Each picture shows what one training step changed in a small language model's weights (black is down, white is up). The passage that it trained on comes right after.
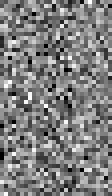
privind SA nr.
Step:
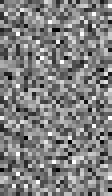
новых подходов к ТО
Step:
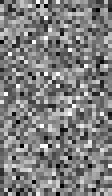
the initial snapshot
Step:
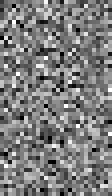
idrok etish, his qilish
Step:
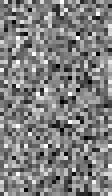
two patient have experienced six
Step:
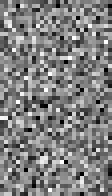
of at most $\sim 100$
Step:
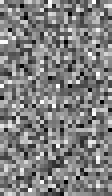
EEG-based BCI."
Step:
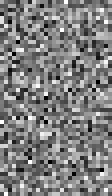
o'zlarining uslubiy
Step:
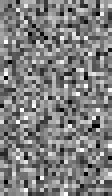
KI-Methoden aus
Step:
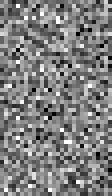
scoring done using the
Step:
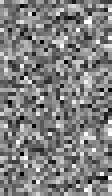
айтып, өз
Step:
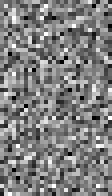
lamina. - The specific
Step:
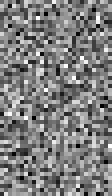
months". The bonding
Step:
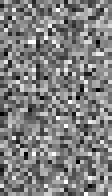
and pseudoscalar
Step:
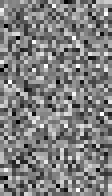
the expected GCLF turnover
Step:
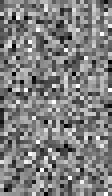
offal in retail shops
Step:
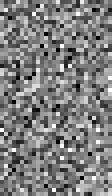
we carried out {\itshape
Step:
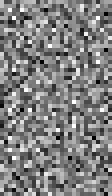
a relatively constant NDWI over
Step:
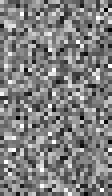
to the calculated theoretical voltage and
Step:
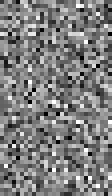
percebeu foi a
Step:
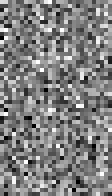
the proper method is used. The case where
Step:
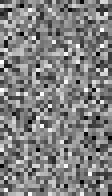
classificação (7º e
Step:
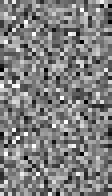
= r_4 \nonumber \ .
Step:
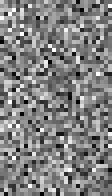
rule out contamination of the sample
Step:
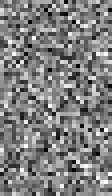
as the bracket series,
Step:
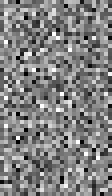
[22] and ISO
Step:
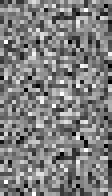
| Sensitivity | 0.60 |
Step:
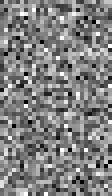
(IoT) devices with multiple
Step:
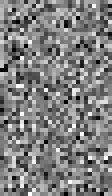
realizamos el proyecto
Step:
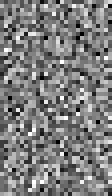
grandes revoluções
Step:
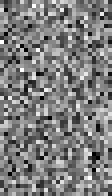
estarían obligados a
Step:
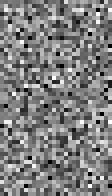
admitted to hospital nine
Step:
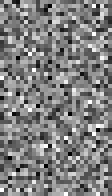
et termonet levere
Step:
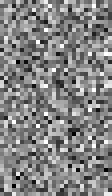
we can also express the above bound as
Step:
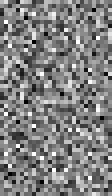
(LC) model and a
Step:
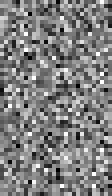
rezerve față de
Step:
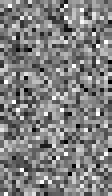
= {\sigma_{Y H} \over
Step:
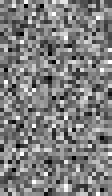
folklore, literature,
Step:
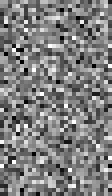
and is growing over years so it is
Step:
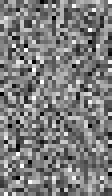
delictivo. Su
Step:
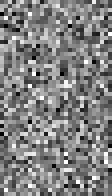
the temperature in the \muram
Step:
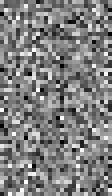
general --- instrumentation:
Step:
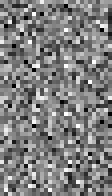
three values of the anisotropy
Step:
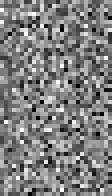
bitirmagan holatlar
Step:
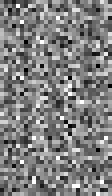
security practices like memorizing
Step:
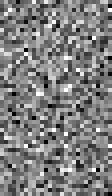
live the life of unknown people
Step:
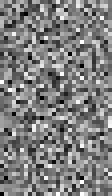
new guardians, Olaf
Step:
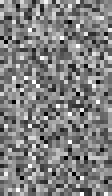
algorithm can be eliminated in the
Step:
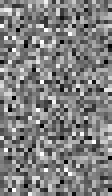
band where no interference other than
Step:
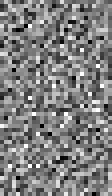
a charge $e$, spin
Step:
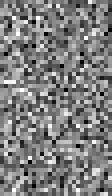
apnea. For the degree of
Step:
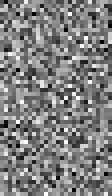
Рис. 4. Середні
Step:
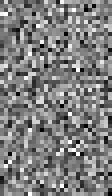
(AOKA) OF
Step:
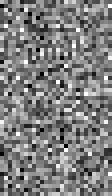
va majburiyatlarini
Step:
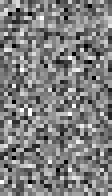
the DoA (description
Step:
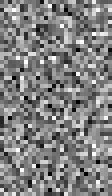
Ecological modelling,
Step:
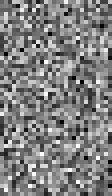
parameters. C_Q is the most
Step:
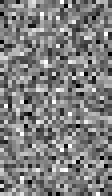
va yigirish san'ati
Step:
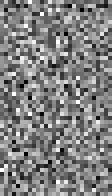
Siehe Barcelona
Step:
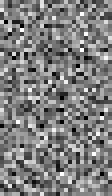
a teenager longed to have
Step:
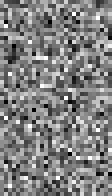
Socialist Party, used a
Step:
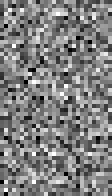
much and a much larger cross section is
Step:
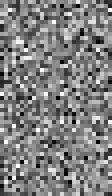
being drawn from the same distribution.
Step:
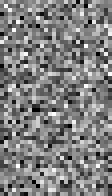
distribution concentrated on the higher dilutions
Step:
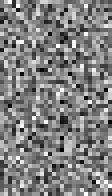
magnetic dominated configurations by taking
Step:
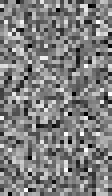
improving educational action. These
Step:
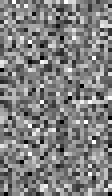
gas in to atmosphere which is
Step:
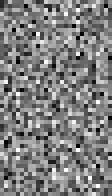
energy. Since we have a finite number
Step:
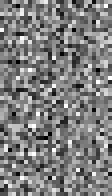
S. Sarkar, talk presented
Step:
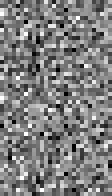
kitobning to'g'ri
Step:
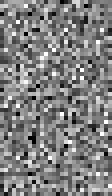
of concern is airbase
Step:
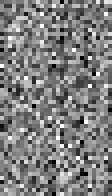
do dispositivo. 4.
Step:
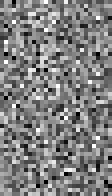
start temperature of these particular islands
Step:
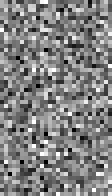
and also the number of procedures performed,
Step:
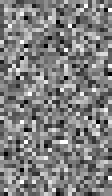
action took place and how long
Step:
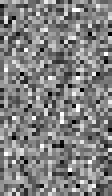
it is seen that the mean for all
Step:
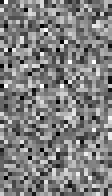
on Earth; they support a large
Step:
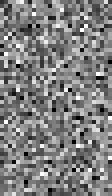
slavyan qullari
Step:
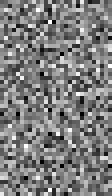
etishi va vaqtni
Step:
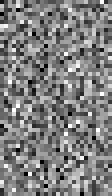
bo‘lasiz. Bugungi
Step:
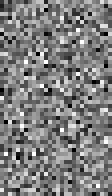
histoires plongent dans de
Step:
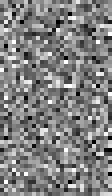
of set covering problem which is
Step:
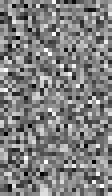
contrast, ESPRIT
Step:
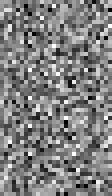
consequence to expect moduli
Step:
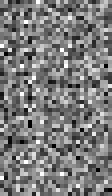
est de réaliser une
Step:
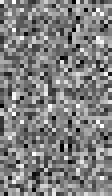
сущности, причин,
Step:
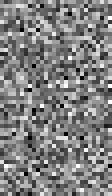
umumiy YaIMning 10
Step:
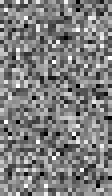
xojalıǵında turli
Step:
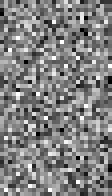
are picked out by the
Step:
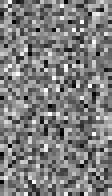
safe procedure. Although the
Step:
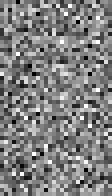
\mathcal{L}; \Phi;
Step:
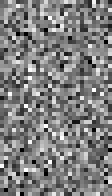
letters of mine in the same
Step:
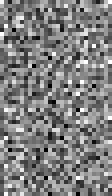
g'oyalar va ilhom
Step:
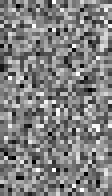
Considerații asupra
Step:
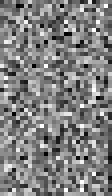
the wall of the pot. The
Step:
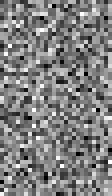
have multiple locations, we counted all
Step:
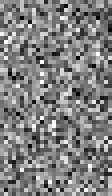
7.4% for HBV and
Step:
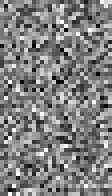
upper diagonal 2$\times$2
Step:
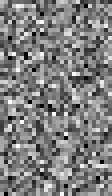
an armed man opened fire
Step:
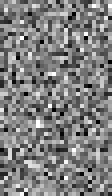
built a protected area for the
